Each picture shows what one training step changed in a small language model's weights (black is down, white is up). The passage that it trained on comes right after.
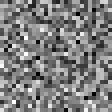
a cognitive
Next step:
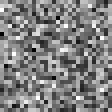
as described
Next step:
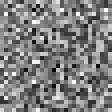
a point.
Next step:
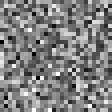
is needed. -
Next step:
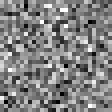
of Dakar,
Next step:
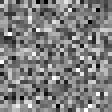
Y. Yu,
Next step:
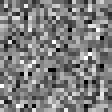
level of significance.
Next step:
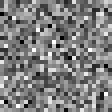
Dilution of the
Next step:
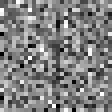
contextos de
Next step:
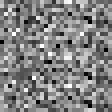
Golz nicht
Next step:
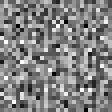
the values of Q
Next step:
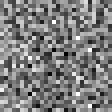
this section,
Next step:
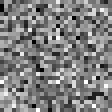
air pollution
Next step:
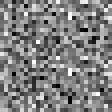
decreases the
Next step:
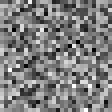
a factor of at
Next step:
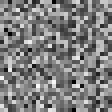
proportional to
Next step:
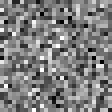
Degree program.
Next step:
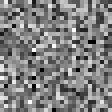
referenced within
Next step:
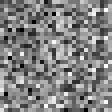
quals poden
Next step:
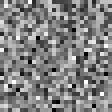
proposed by B.
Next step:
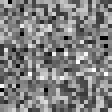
que pode ser
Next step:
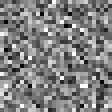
diabetes is
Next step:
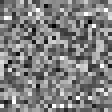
nodes can
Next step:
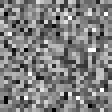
choice of the
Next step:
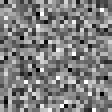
la espera de
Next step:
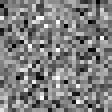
PEs yield
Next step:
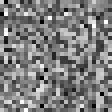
which reports the
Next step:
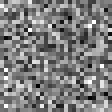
una innovación
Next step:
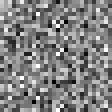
For the old
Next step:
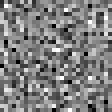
[26] we have
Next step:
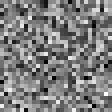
is as follows:
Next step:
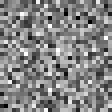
of a transparent
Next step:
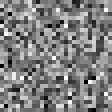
measurements like
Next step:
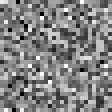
instructional support
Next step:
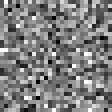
тоді як
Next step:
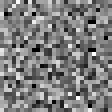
To do this,
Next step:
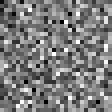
loc schimbul
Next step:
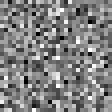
baik secara
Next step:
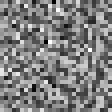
far. It was
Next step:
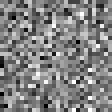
debe ser una
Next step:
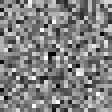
OF Co,
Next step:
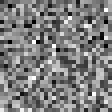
few weeks
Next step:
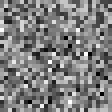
can help us
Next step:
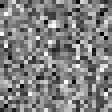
sensitivas de
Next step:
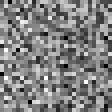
study, in view
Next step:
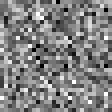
An adaptation
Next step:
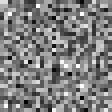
appears in
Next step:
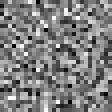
the inseparability
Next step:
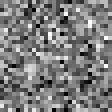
that exclude
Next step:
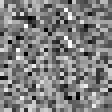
allem die
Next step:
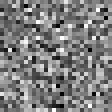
fabricação de
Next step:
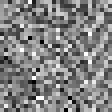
available within
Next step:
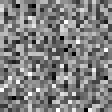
the heating elements
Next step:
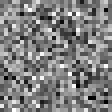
assessed by
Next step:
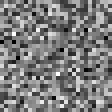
is required.
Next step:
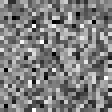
1 период
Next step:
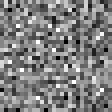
системи в
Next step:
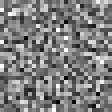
the Pastry
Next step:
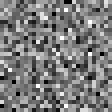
the blade
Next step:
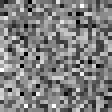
will enact the
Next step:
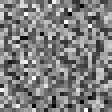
goals would be
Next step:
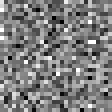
em comento faz
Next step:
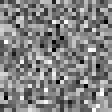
the Department
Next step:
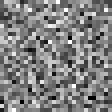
produced by adult
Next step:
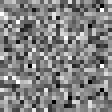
with deviant
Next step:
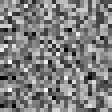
of the brain
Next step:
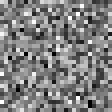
pelo verão
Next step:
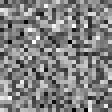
contains the
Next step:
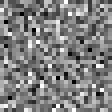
three fit
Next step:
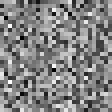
recall of the
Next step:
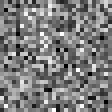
arco que va del
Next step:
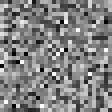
means. The research
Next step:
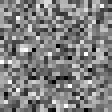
in during planning or
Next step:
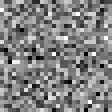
videos. This
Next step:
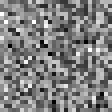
calibration for the
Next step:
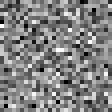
cleaning the
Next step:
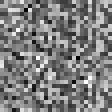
fel: a
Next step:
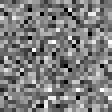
domain Figure
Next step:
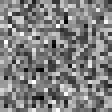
of the data.
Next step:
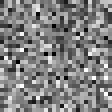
The odd
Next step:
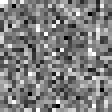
hybrid approach that
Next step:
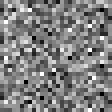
и т. д.
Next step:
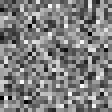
direction versus
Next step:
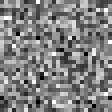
4 displays the
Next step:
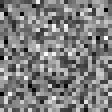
Audit delay
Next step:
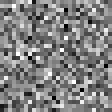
anklav va
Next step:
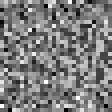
one can reach that
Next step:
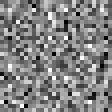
volumes of
